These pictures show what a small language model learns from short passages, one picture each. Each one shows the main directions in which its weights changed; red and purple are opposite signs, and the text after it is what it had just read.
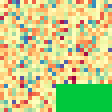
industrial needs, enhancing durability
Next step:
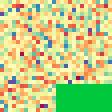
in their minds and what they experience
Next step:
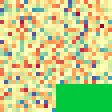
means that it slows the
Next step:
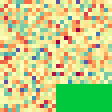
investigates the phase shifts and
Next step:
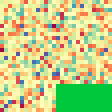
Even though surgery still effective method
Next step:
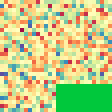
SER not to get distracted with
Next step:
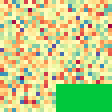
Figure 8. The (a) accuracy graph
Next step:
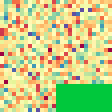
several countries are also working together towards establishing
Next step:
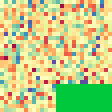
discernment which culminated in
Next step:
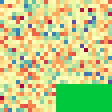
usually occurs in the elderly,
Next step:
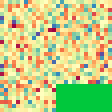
Bandopadhyaya et
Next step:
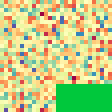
acquired methods in practice, and completing
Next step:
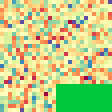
means in the context of corporate
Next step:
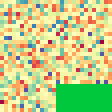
K the viscosity is one
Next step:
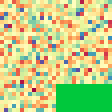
the beginning of writing until
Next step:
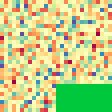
software applications. Despite of some authors who
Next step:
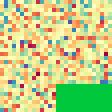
during the period of data collection at selected
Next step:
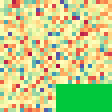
processes usually applied to economic and financial assessments
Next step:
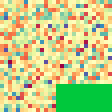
neonatal outcomes comprised birth
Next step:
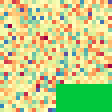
the river network and the
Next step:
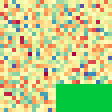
were independently screened by two
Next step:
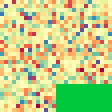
have access to it. On a negative
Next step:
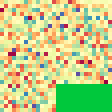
the broadcast address of the reflector
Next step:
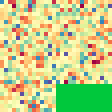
at the Aerospazio
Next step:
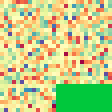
EVENTS project, which main goal
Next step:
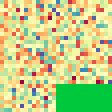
in these data is crucial when interpreting their
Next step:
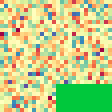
is little evidence about digital transformation
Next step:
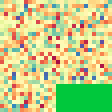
Procedures Peptone water (100
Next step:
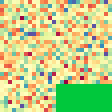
is a participant of the Resource
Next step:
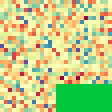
as vegetable stain, soil and
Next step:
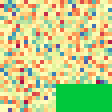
during a 43-year period from
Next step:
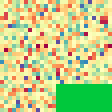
antimicrobial resistance from cold,
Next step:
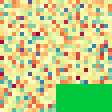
reuse is one of the main target
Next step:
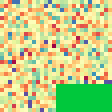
production declined every year because of construction
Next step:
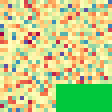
Cyber Attacks
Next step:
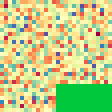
significantly diminishes water storage in
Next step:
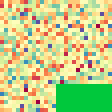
In Korea, most common types of
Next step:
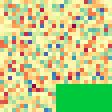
SNIA SSS PTS
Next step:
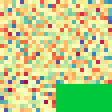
average weighted mean of 4.22.
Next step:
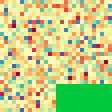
weapons, battalions...
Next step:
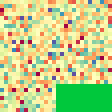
we can achieve better end-to-end
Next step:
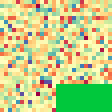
usefulness of a consumer digital
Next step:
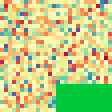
remedy for lockdown
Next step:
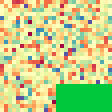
risk-taking capacity as well as new
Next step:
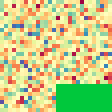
Sulphur dioxide was
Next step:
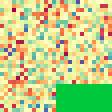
KC-means and support vector
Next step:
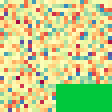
PCM with lower melting
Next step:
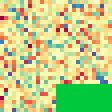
*Norris et al.*
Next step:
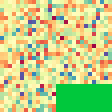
to the correlation manager.
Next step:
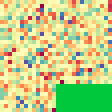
additional consideration (Mathur,
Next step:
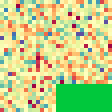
from the dashed line. This
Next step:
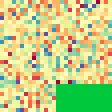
NEC occurred in 10.2%
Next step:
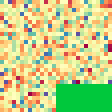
should be a health care importance.
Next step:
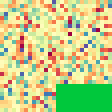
adults with COVID-19 should receive
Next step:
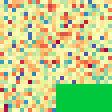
close to being accurate, but not
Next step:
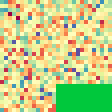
index (including interactions). For
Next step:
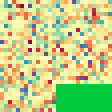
The researcher suggests improving the organizational
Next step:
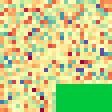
ms to 450 ms which is
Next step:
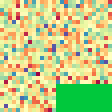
modern Greek literature. The
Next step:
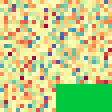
work examines and highlights the activities
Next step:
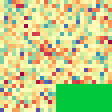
informed consent could become a legal
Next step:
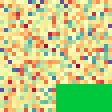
Appendix B), where the
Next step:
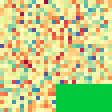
body, greater than the land and she is
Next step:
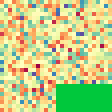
is possible to rise to that which connects
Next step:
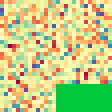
a single photocentre for all three
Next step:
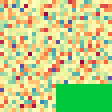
inspired by trends which are
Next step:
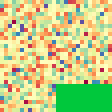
relate with increasing of soil pH
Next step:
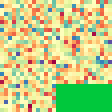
self-control on men with
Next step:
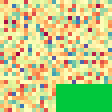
employees regarding the quality of HR and
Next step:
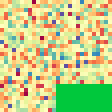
it is shown that the nickel content
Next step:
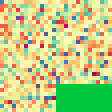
of Arkansas for Medical
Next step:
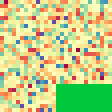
for projects on “just urban food
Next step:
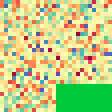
emerging technology, developing big data projects
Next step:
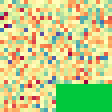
the exercise of constitutional
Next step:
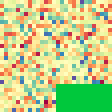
modelled using finite elements, an
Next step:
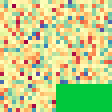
are forced by school or senior
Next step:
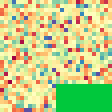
are at the heart of every organization's
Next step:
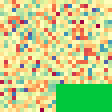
particles are used as an example, but the
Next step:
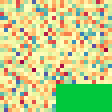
specific linear projection, in
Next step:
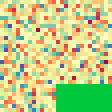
extending towards the Superior
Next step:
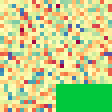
discharged and continued to have
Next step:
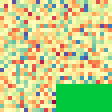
Classification benefits most from persistent
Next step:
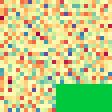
Julians, Malta:
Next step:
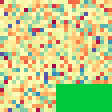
architecture must be considered sacred and
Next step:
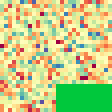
implemented in the InVEST
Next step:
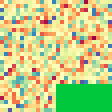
“dichotomy logic”
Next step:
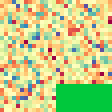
views, ranging from greenish light
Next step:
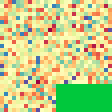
expanding the existing information volume on relevant
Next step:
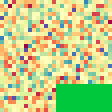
and leadership skills have the potential to address
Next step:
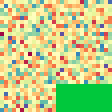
is in good agreement with those presented by
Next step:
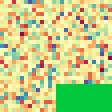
with the FAIRification process. In
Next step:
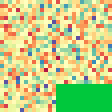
of those who work to build them are often
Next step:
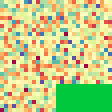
stated stress as "the nonspecific
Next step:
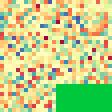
dan Tradisi Lisan
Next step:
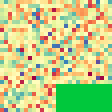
$\theta = 0^\circ$ and
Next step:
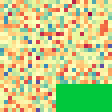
performed a prospective observation study on
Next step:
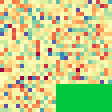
the final results of the mathematical analysis
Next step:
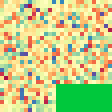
release time profile with the various equations
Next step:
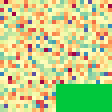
central and strongly interconnected
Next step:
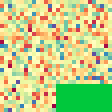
model (28) and tuned to
